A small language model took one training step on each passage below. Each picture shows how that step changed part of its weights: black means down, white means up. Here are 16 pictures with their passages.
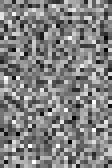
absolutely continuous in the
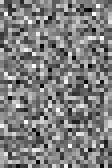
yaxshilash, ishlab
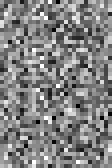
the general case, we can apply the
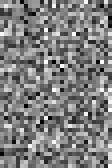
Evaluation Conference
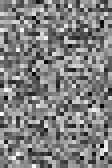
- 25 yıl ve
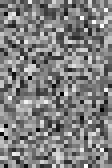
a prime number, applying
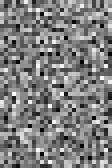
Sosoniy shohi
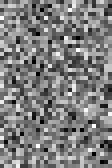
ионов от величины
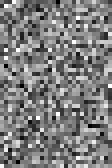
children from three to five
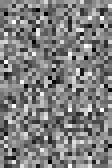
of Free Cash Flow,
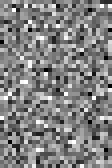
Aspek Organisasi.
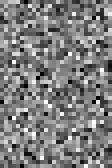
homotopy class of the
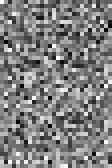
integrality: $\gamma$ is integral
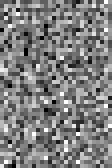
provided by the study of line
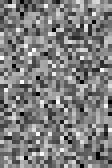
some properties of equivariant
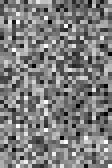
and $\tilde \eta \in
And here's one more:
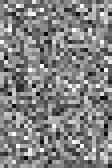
[...] Consequently, they
